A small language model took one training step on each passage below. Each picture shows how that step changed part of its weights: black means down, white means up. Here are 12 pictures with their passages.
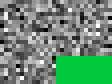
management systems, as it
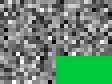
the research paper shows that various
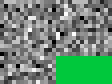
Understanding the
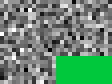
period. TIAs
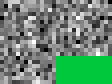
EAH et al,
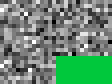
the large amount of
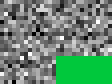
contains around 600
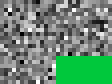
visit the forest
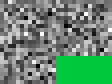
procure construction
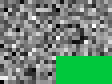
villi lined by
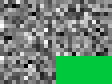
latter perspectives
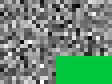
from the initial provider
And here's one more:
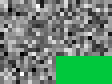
the dynamics of
